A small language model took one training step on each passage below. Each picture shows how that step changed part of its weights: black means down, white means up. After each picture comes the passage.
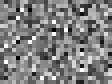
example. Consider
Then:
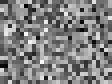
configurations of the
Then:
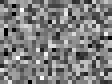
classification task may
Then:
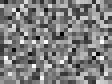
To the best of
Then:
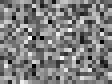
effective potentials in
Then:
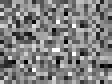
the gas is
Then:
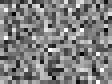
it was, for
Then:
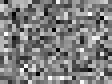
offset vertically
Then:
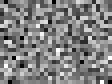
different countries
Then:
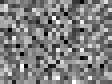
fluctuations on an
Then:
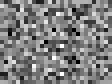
an excited
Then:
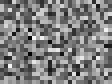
to interactions in which
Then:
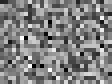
reconstructions in
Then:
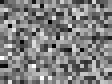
velocity degrees of
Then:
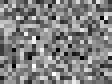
onset of
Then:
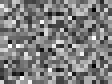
dealt with
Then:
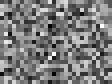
and we define
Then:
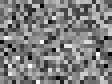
many positive comments
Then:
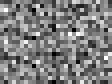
has been introduced in
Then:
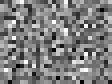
static model of
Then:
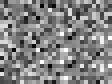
parallel branches
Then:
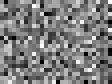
spacer layer
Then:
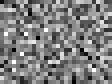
change of the integration
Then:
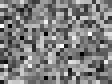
first VR
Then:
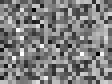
that they are
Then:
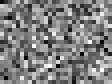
refer to this unit
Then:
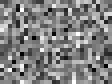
a combination of the
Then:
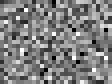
will behave
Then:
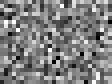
predict wave function
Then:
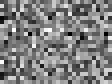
In visual,
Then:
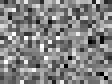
respect to choice of
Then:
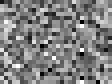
but this only
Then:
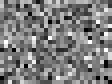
two optimal
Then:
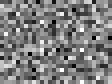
is outlined
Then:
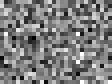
some runs
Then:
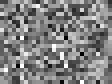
we propose a
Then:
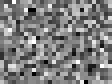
stars of IC
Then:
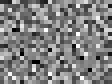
to parameter variation we
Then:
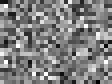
method; hence,
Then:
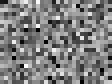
sequence space, will
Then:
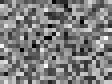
with both showing
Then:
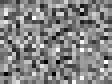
formulated} the
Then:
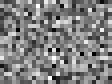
reconstruct this
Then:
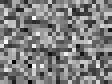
as described in
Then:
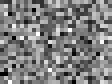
since the early paper
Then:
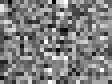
and denoted with
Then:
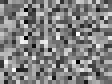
particular system size or
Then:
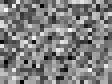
causes of this
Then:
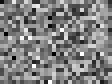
we find that
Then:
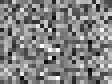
that lie within
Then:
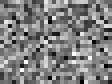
quantum number of the
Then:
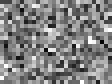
we are given,
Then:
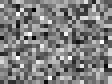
return a
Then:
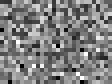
then $\exists
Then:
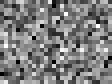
mutually independent
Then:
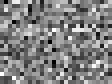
distances (the
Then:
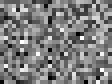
We draw sample points
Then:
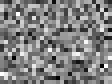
for smaller values of
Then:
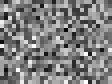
vanishes for the
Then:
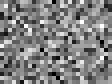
knee and
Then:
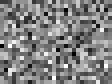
the same along the
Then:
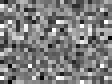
bin. In this
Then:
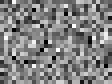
that the flare
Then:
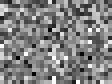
structure and taking
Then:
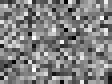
matrix is the same
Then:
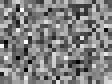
a very large
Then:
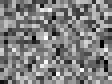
which make use of
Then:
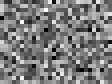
number, and the
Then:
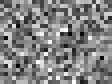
the dynamical times
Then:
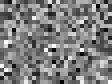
to do this,
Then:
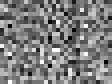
second moments are
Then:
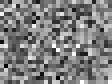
is the RV
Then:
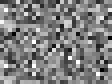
rate is slow,
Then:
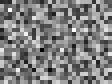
to perform our
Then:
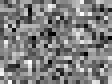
theoretical work, simulations
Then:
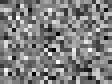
include, for
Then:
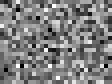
function, for a
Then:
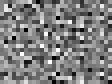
algebras on the
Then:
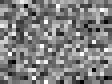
lattice QCD results
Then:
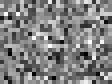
c}$ as a
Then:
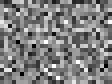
redshift for the
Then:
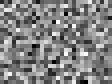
is the value function
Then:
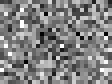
also evident in
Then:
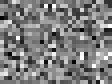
(or critical
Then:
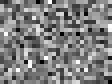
at once using
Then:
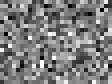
other services.
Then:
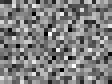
is shown on Figure
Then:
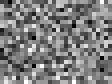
of the transmit
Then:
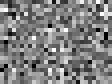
decreased, and
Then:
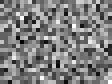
the measurement basis used
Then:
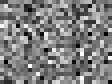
string theory.
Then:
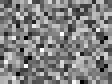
the usual
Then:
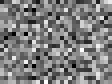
choice is that the
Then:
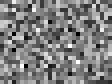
electron in an external
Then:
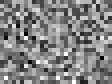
the evolution time
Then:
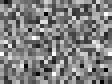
not markedly
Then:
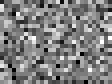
by population pressure,
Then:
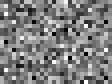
statistic |
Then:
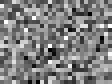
as by water
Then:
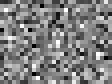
does not change the
